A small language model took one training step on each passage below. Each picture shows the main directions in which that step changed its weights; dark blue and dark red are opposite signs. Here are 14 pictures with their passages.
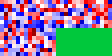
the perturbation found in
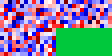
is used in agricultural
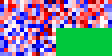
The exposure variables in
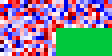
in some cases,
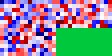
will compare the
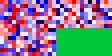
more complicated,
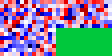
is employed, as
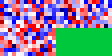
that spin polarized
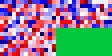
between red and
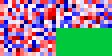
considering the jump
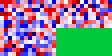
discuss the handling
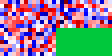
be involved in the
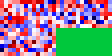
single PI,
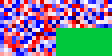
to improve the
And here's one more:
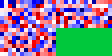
roughness at the
